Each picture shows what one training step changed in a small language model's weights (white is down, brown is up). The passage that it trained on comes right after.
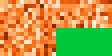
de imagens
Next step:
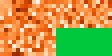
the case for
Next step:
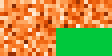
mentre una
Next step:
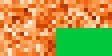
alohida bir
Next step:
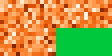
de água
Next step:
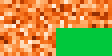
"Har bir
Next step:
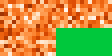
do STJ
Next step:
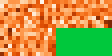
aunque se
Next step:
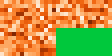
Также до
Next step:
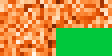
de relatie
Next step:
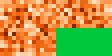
information if
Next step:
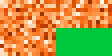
el estudio
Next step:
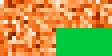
ayant un
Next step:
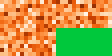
a study
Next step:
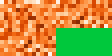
les individus
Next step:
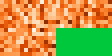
soal yang
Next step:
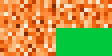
à demora de
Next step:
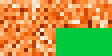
va texnologiyalar
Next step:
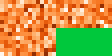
de *L.
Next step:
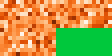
alguém se
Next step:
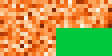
analógicos por
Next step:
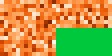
nap a te
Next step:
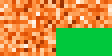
– auch
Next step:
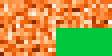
is recorded
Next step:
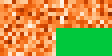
entanto, a
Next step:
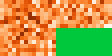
that the
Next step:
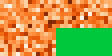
In dit
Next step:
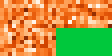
ва ички
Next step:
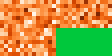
algunas de
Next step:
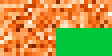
por emprego
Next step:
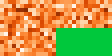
into a
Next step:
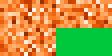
programa de
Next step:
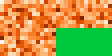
la Dirección
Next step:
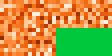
e ações que
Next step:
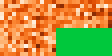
auch die
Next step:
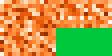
la σ
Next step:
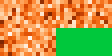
Semana do
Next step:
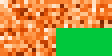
una imagen
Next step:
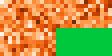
las formas más
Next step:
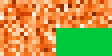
Bild der
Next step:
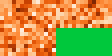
the use of
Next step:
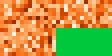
— site não
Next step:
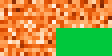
for raw
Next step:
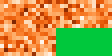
y IX,
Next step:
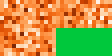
- Jin,
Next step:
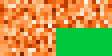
или 6%
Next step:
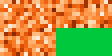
Дис. –
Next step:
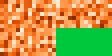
guru dan
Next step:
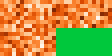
основано в
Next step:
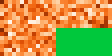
tili dastur
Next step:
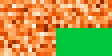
muito com os
